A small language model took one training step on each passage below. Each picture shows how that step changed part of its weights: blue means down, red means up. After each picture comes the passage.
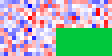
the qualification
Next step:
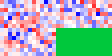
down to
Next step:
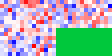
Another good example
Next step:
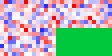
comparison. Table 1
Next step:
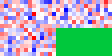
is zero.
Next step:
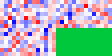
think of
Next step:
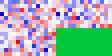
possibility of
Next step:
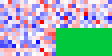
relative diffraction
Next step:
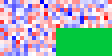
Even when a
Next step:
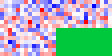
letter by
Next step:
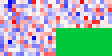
received from the
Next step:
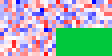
fundamental para
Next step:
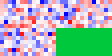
out more complex
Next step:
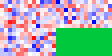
as usual.
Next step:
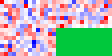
de fer
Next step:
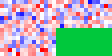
and 10 min
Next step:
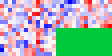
in lessons and
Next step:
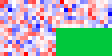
a person's
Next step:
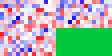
The ACCE
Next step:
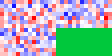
extend the method
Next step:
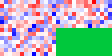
and another
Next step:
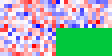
figure that,
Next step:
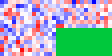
generalizes to the
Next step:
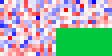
an insulating
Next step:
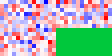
Food and
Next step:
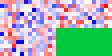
erano i
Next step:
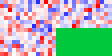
the cosine
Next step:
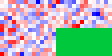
alta, na
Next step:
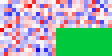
training time of this
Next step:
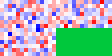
are already
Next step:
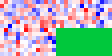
a significant shift
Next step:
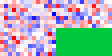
and (b)
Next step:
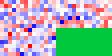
academic performance
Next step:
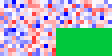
used in the
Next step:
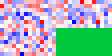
and Uzbek
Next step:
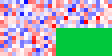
in which quantum
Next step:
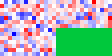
and subsequent
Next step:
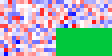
the relatively large
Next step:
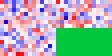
to understand the effects
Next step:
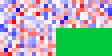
currently used in
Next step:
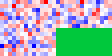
reviewed 3
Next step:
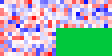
(Along the
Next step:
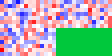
in order to
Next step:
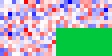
available before in natural
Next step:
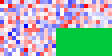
perception, students
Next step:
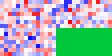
originating from
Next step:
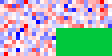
și jocul
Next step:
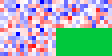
by only two
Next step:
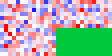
rule, an
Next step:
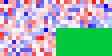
The columns
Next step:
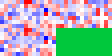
the internal
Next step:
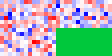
saturation in
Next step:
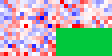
AR6 data
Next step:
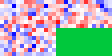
require access to the
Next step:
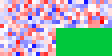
are cationic
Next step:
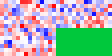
at each spatial
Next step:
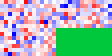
points along a
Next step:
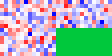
which describes the
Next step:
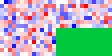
formulation can also
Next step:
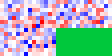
community function at
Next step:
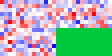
of excitations
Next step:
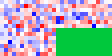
concentration and
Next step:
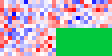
6. Same
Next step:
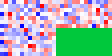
the corresponding author
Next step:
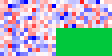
maximum allowable
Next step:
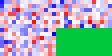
version =
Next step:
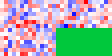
to predict a
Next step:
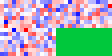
of the available four
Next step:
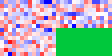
there is a
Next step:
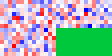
the contribution of the
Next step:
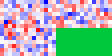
Role of
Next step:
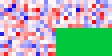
travail sur
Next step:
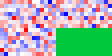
that the panel
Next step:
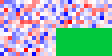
used to treat
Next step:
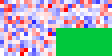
uma verdade
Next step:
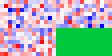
the fieldwork
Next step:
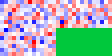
of Risk
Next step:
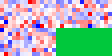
effect, can be
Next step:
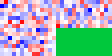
left central
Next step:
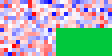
is a lower
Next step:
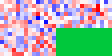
et al.,
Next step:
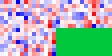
d level and
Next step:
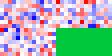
time, local
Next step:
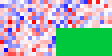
properties produced from
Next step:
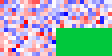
scenario, there
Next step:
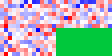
interator poder
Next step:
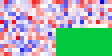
Study from
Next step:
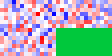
to make the theory
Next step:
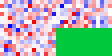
rates of
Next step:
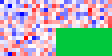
in terms of a
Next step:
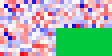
$6 \times
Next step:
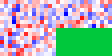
about your learning
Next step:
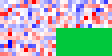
might be
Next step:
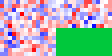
are consumed as
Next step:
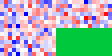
It is usually
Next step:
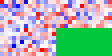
a minerales
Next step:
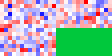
impede both
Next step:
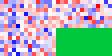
It was observed that
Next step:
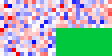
einem Ort
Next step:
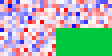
order. The
